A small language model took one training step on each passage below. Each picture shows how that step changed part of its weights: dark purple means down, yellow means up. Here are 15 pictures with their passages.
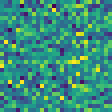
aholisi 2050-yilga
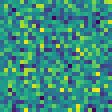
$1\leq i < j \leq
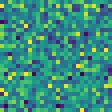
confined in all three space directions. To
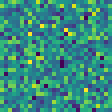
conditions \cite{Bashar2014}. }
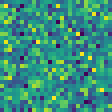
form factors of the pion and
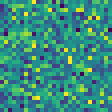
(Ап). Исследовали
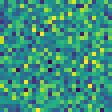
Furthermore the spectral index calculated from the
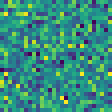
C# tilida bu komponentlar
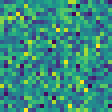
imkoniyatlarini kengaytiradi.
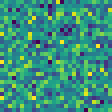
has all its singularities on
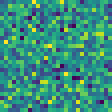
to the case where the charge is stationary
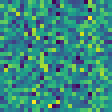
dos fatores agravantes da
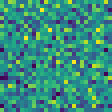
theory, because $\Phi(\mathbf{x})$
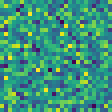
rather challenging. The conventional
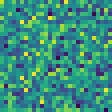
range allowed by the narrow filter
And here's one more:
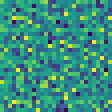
is proposed. The illustration is shown in
